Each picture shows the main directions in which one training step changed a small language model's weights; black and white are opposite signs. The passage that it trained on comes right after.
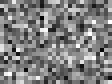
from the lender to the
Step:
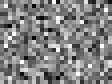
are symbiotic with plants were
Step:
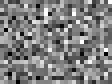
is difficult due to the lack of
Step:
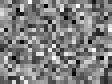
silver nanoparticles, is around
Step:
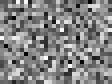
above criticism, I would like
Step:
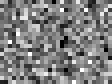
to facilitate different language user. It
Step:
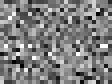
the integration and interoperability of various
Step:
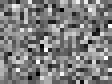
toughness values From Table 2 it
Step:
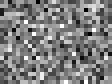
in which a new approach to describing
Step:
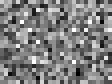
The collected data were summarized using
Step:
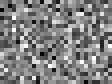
loading speeds. The
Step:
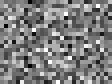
to think from other's point of
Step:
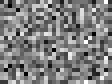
nov., *Microvirga
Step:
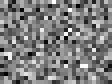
with weak supervision,"
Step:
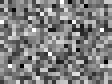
medical assessment, it is a common
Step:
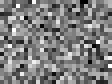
a sacrilege to serve
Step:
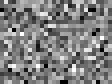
14% for *ardu* and
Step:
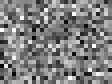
the general BASIC programming
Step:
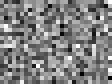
in combination with other tones. In
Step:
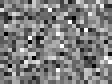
in 2 mL of ethanol
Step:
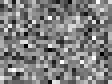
\delta \\ \Delta |V|
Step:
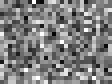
and at the cellular levels in the
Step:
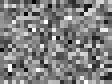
median At each grid point,
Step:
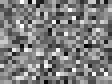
.36 petabytes of
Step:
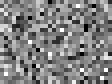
the text for religious professionals?
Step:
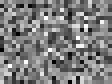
physical elements. The configuration parameters consist
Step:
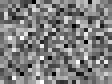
subscales of preferred
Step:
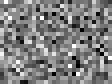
the impact of Cyber
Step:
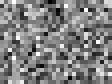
un-development of human rights
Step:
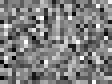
with 0.5 increment) using
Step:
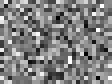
consolidation phase lasted
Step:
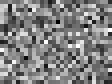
[4-5]. The model represents
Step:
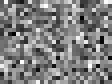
on employee performance employee PG
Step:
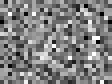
obtained the necessary and sufficient conditions for
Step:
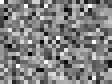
interests The authors declare that
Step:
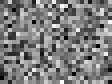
1000 m) - Note under
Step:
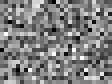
the applicant and the platform's
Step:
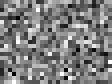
and good performance/cost benefits
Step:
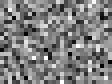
tooth. This process involves
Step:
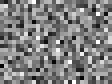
outdoor jobs are assigned
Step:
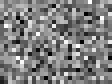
and the Association of European
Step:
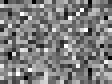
are key protective species of the
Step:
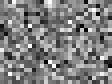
OC missions of various
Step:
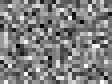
de aprendizaje
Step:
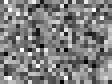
has good psychometric properties in the
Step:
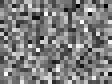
the synthesis of benzyl
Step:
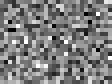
get a good discrimination of the
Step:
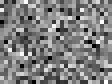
audit opinion in
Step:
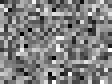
been supported by the H2020 European
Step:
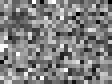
angular range and angular distance between
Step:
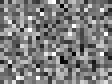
the other ten percent around it."
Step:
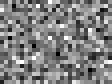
during different stages of the crop
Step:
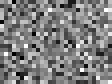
somehow. These vaccines
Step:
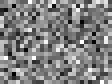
antidiabetic combinations
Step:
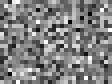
of the scar but also involve
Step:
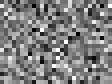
: Validation Fo :
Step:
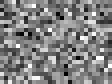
area during the image processing, slight
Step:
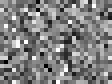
more positive understanding of language and increased
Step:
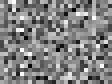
(1934). An examination of
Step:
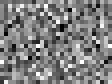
from a knowledge base equipped with
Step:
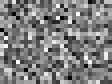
approved by the Research Ethics
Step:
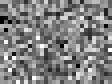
cells thereby leading to the resistance of
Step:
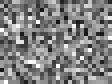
the space in which they are
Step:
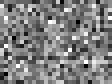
there has been an increased interest in the
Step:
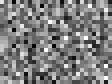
For a particle with rest mass we
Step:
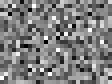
(4.05) are identified as
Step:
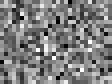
of several lymph nodes with increased
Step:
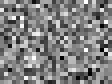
to 30 years comprising
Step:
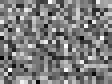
the hydra, a
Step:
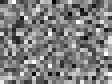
be responsible for their environment, which is
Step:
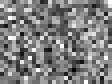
not required US, EU,
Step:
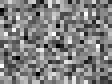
fee for the conference that will
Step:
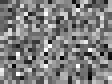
model was applied to measurements of the
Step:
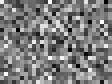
The loss of significant portions of the
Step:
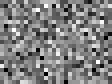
: **V**isualization
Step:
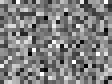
Department of Research and Development Chungdo
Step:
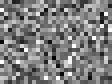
that the area is known to experience
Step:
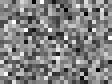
the presented results depend on the route
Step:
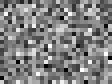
opinions and experiences considered. It
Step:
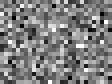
algorithm development. [2] 3
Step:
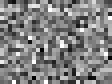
those frameworks change. If country is
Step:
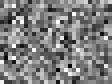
oxygen deficiency and
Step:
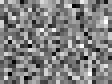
markets. This discovery
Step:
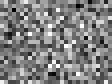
*P. australis*
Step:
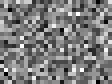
introitus and ease
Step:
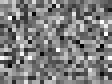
and other members of the school.
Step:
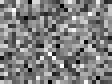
provides for them, Allah shows his
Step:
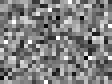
nutrient contents of fruit
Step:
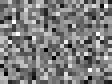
of one of the authors who is from
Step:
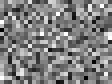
Neural Networks
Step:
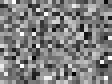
flow of evacuees during
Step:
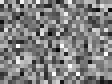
Village Conceptual Design
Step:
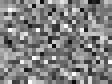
preparation of detailed decommissioning
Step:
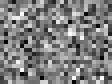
and genotype, host factors
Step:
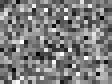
in order to eliminate possible
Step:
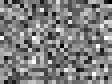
NRE control areas Figure 7
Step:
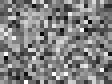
LLOs face, there is
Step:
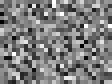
primary function of shampoo is
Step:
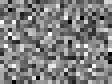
the "simple" provision of
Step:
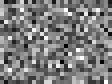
type (Figure 6). Figure 5:
